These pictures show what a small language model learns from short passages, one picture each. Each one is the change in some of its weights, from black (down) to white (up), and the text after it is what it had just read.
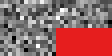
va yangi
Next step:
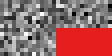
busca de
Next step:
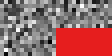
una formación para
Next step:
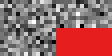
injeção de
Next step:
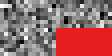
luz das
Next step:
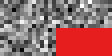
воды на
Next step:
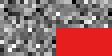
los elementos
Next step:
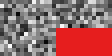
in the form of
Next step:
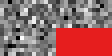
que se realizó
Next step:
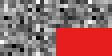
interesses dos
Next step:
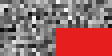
de trabalho.
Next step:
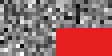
Le controle
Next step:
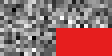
нас от
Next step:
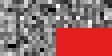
dan ziyod
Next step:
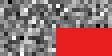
que dispongan
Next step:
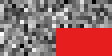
Chilena de
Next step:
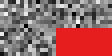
tenía las
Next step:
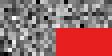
des serious
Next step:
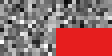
общения в
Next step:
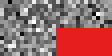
que tout
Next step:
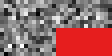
ada kata
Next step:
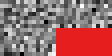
su conformación
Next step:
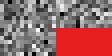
El rol de
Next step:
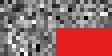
ва барча
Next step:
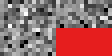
realizada com
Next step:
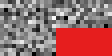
con mayores
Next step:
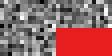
der Messungen
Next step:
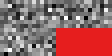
o'zbek va
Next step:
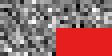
educational process and
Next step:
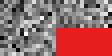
личности в
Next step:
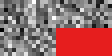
the town
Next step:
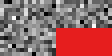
da passada
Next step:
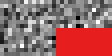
va shu
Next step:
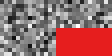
або до
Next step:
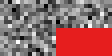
yaitu dengan
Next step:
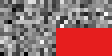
то, как
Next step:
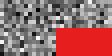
about the
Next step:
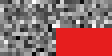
com as comunidades
